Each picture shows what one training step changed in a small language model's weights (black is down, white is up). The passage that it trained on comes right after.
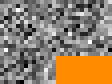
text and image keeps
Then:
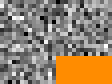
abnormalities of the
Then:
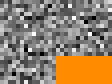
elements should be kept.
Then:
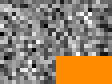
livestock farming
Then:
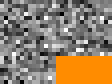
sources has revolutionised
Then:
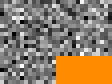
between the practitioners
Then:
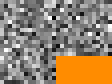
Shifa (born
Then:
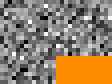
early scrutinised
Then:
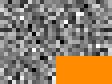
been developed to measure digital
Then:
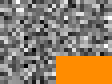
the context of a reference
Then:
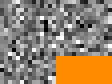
in the future for related
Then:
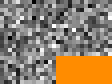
at the lateral boundary
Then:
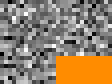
θ_M is shown
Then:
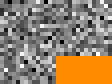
like TouchKeys
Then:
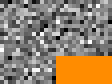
35.6 percent respondents
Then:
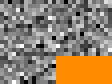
greater protection for women who are
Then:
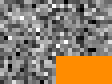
illumination condition as for
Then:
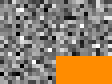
field, these properties change.
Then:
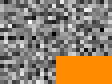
therapeutic and
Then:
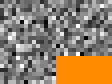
no earlier than the
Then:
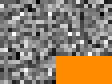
Association* 107
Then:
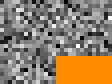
is a frequent cause of
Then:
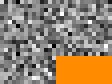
nutritional status of children
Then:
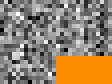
quality of concrete employing
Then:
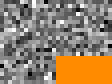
However, the methods remain
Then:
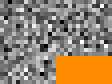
learn their status in linguistic.*
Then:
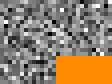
continues to be a
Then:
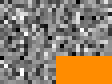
simulation data can achieve various
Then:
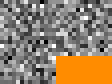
account. Sustainable waste
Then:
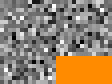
subsequently diluted
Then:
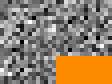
phantasies and
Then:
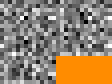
better, thus providing better search
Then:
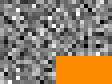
by higher education to equip
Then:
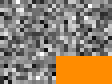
the Benign and
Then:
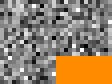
(4) War does
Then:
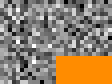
location of those cases and
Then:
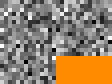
an area, acquiring
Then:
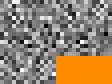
of iterations required to
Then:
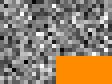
Policy Issues
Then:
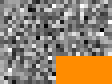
Criteria - If
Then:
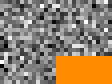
symmetric solution with the
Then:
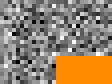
wireless communication and
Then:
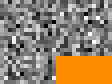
unchanging share
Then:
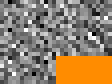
Table 1. Scatter of
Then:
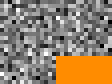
tests conducted includes Compaction test
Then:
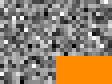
advance their careers.
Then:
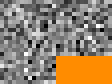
maps like $f :
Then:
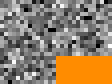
nation. We conduct
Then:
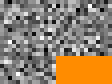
buy offline.
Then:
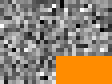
punishment in this
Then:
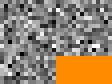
injuries necessitate
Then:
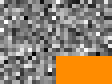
engineering background in
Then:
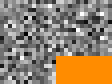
The recently proposed TCP
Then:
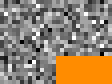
Soars] Running
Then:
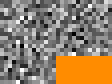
a video and selects
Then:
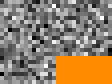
Cox1 E. total
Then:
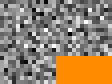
Selection of reading materials
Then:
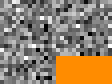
of improved strain from a
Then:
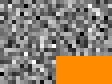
level. However, changeable
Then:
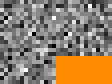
element? IV.
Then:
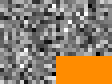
transmission system - helps the
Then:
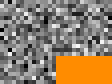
complex models with correspondingly large
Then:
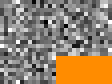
in Satara
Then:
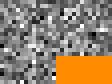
To mitigate the
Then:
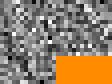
in cases where $PI
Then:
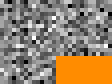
therefore, with patients of
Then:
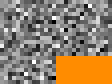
enable the museum
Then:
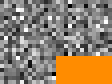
phase of the language learning
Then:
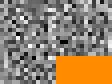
proposed algorithm Fig.10 and
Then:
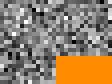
She had extensively
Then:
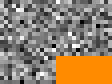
this investigation but the effect
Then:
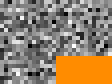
chord quality distribution is
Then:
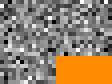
researcher-made instrument
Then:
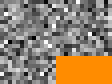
Bell state basis. The
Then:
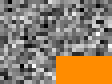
followed by completion in
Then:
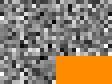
was developed by Peter
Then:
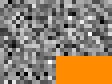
education. The secret
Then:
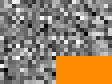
of the programme is to
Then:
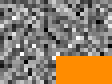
land surface however, the area
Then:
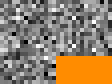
should humble us, and
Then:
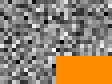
supply chain management and
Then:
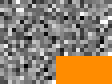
the distinctive characteristics of
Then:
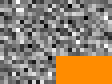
the different characteristics of the company
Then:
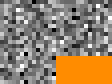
we do not consider the
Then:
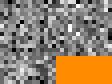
both public key and private
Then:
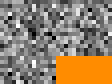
M. L. Lee
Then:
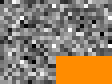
for new land suitable for
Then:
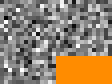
harmless rumors to
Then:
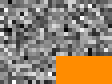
importance of 0.21.
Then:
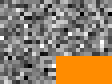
elements, prototype
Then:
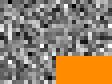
soil fertility and
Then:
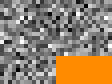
a severe challenge to ensuring
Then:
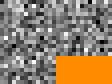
(Fig. 3) which
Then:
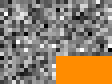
Its efficacy
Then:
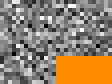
of the dry season
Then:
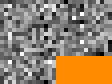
= 8$]. The results
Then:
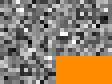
the production and distribution facilities
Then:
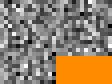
this study provide important insights into
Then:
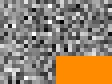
The national guide was
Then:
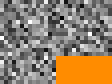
mass spectrometer.
